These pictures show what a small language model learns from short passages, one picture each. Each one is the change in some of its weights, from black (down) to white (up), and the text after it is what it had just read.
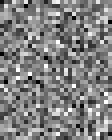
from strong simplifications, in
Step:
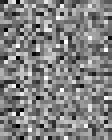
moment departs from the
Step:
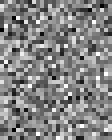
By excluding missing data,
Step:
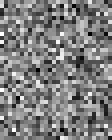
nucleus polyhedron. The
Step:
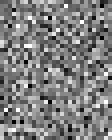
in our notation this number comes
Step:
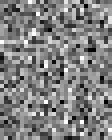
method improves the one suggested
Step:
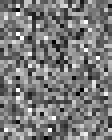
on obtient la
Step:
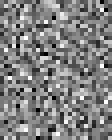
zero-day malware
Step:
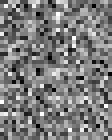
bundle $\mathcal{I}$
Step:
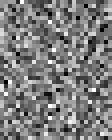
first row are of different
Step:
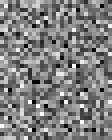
Figure 1. This evidence would
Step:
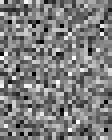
finite injective dimension, thus
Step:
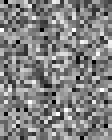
line, the value of log
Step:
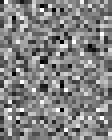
University of Edinburgh
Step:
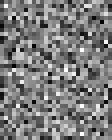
explicitly integrating the operational
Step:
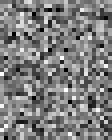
la terminologie de
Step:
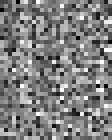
summands correspond to the
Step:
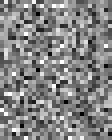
theoretical physics and statistical mechanics
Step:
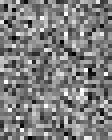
new framework based on semismooth
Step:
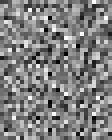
spectral data on the other
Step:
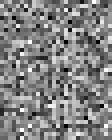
that constraining just two of
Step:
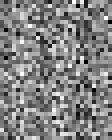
of the requirement that the
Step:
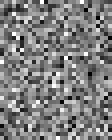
Gaussian transformation $T$, either
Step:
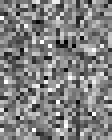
the SU(3)
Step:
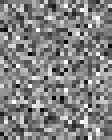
\cite{Li}) For
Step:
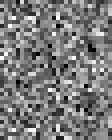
language of graph theory as
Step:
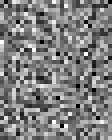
the above approximation to the
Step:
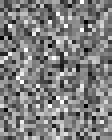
storage spaces of the
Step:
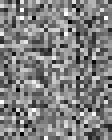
polytropes, the parameter
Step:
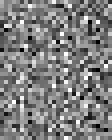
a quasi-spherical
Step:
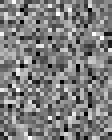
wind of supernova progenitor
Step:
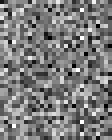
In spirit the
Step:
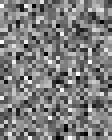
dependent. All of these effects
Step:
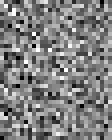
$\gg$ except that,
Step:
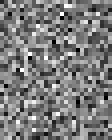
operator of order $m$.
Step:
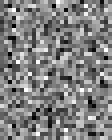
precision makes them invaluable
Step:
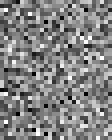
Thus, we may suppose that
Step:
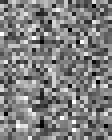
derived the dynamic parameters in the
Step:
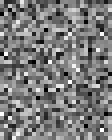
finite groups of small orders.
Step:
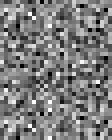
graphs as well as for
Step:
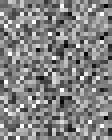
the reader of the usual definition
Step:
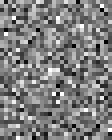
is convex in $\xi$,
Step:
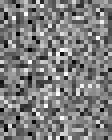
``prey" and
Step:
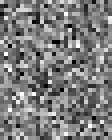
use the Gabor wavelet
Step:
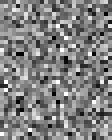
and difference systems. \newblock
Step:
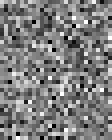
which are said large. We
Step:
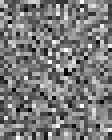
and is thus capable of
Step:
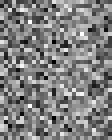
\alpha \right|
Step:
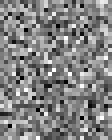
largest Banach--Fock
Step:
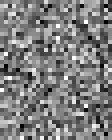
In LOD 2, several
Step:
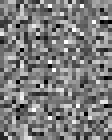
of about $120~mm
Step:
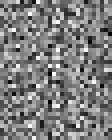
pure good satisfies these three
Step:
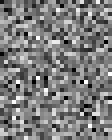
in the diagram is defines the
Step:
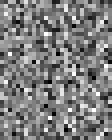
synchronous programming model of
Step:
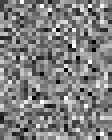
variational analysis andits
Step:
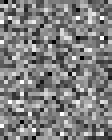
be written as $\Delta$
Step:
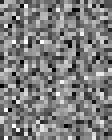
(including the crust
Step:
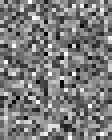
as shown in Fig.
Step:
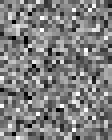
forms. The primitive forms
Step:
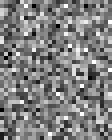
reason why it cannot contain all
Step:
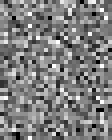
in addition to the experimental measurement
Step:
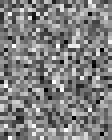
the contradiction. Let us write
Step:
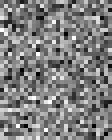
\hline KMLR &
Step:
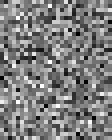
the free energy of the
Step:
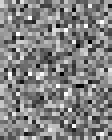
sublattice structure in the magnetic
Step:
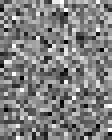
is easy to check that there
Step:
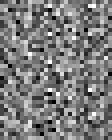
of photon emission through interactions of
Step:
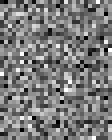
NIS $B$ on
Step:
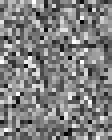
calculated torque distribution. The
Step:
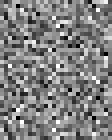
and the adaptive PSF are
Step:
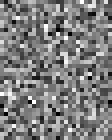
an algorithm for finding a maximum
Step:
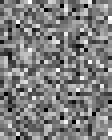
can hope to arrive
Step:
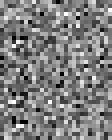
topological phenomena such as topological energy
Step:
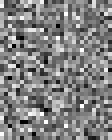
the cavity mode intensity when
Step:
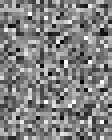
we apply the estimate for the
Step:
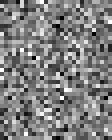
pair of $G$. There
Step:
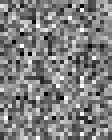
the robber can avoid
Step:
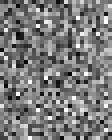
of flips on edges
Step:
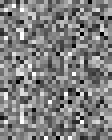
against CASSCF
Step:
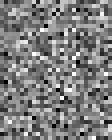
of $N$ disks
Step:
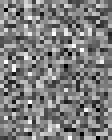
redundancy in the feature
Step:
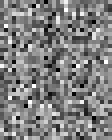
visualization mainly focused on the
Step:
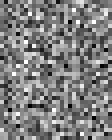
the color symbols indicate the
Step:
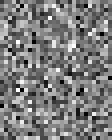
in the agent-based
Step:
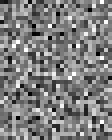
we denote the {\it
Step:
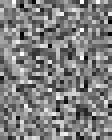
Combining all of the
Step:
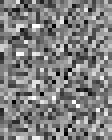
{\bibinfo {author}
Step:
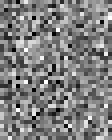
functional analysis, which also
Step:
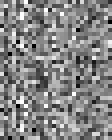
outlier, the advantage of
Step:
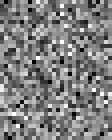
the post-shock region
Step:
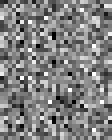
\delta \left(
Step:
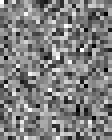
link the value of the
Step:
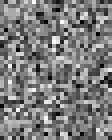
distribution to a model assuming two
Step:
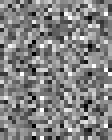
To address these limitations,
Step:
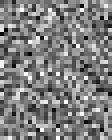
We suppose that each ER
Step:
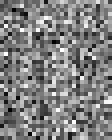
trees, the rooted tree
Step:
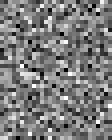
a Python implementation
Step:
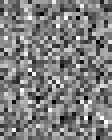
N}-body Code for
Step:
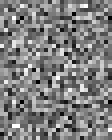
Lagrangian will be given by the
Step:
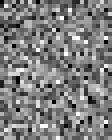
gap by geometric means (at
